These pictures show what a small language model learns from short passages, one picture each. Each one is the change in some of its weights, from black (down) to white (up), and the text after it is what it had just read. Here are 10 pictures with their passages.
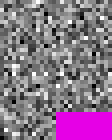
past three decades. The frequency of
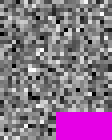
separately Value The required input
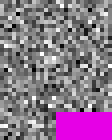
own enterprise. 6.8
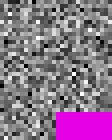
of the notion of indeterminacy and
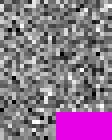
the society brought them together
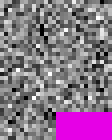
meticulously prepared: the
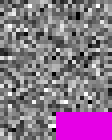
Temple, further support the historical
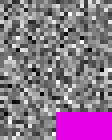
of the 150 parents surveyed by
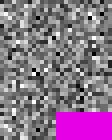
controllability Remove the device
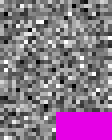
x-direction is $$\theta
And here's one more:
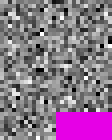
It is hoped that a mature
